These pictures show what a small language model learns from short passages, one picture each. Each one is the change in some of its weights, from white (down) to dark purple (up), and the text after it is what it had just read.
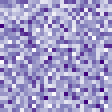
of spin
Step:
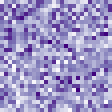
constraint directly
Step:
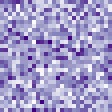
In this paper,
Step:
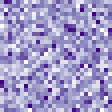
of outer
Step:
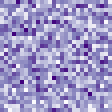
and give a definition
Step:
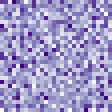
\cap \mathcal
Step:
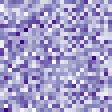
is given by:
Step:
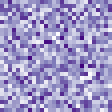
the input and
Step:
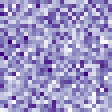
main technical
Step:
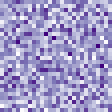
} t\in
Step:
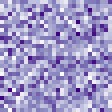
the following theorem.
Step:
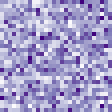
relaxed operator with
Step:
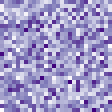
is independent of the
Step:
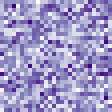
general formula for the
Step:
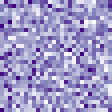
(except a
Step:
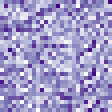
inclusion of the
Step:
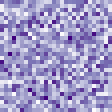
is a linear function,
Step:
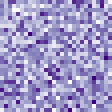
leads to
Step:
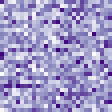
polynomials of degree
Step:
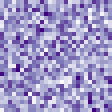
comparing the
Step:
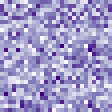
next lemma shows
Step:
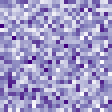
of basic
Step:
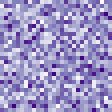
tend to be
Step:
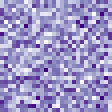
spirit as
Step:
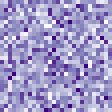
U \to V$
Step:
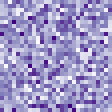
be the usual
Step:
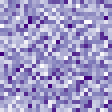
of~$w$ to
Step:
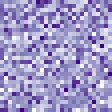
properties of systems
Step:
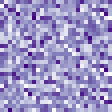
the fusion
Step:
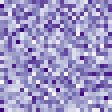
weak convergence of the
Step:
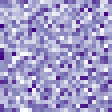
of vertices.
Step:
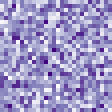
construct elementary
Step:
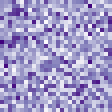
coincide with
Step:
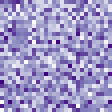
In each of the above
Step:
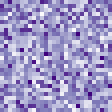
the transition
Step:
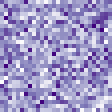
order 4. Under
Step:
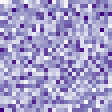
continuation of
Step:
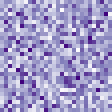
= \emptyset +
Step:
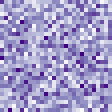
follows: First,
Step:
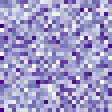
of the space of positive
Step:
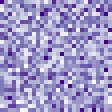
any $\lambda\in
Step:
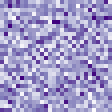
in evaluating
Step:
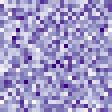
a system we also have
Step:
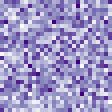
to incorporate
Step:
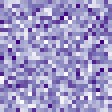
times. The
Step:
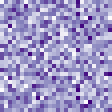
the shift of
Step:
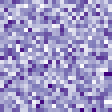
Let $T$ be
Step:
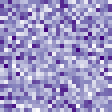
the absolute
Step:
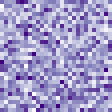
$\eps$ tend
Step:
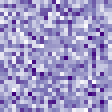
which will therefore need
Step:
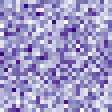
stabilization and
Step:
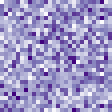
every non trivial linear
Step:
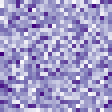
of matrix sub-block
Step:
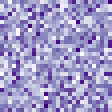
the square and
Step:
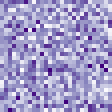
(f) \mathscr
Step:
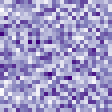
we may assume that
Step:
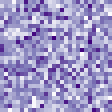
arising from
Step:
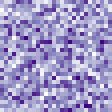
we replace this
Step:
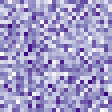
from $S$ to
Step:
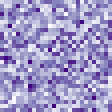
present case with
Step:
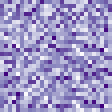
tends to 0
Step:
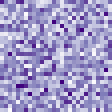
on $\omega$. We
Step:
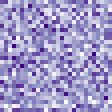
\cap J_k
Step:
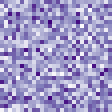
as a single
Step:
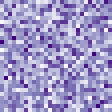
used throughout
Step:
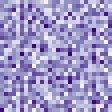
\cdots & \ra
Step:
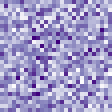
in ${\mathbb A}$
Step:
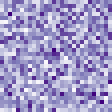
consider the other classes
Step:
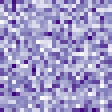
Thus any time this term
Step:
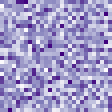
$\theta$ is
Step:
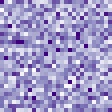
there exists a simple line
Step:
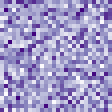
answer to
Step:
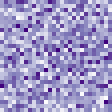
$T$ be as
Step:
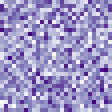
for almost all
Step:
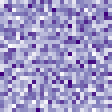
This monomial
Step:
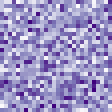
following tables we
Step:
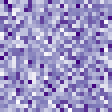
Suppose $X$
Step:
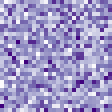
respectively. If one of
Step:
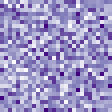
the controlled equation
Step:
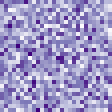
(b) and
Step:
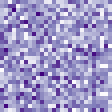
that means it holds
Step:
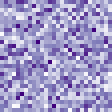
$A$ be a
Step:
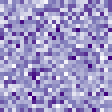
also the average
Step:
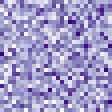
elements of $M$
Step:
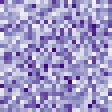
iff for any
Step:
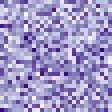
to a finite order
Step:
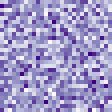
two applications of
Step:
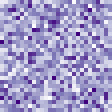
with chemical
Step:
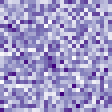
between subsets of
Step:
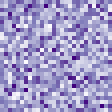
for different extensions
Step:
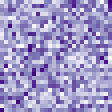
other outer
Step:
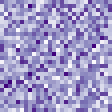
dimension at least
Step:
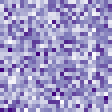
difference operator to
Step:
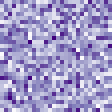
used in the case of
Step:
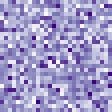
The only thing that
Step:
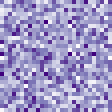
it is enough to
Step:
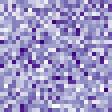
storage function and
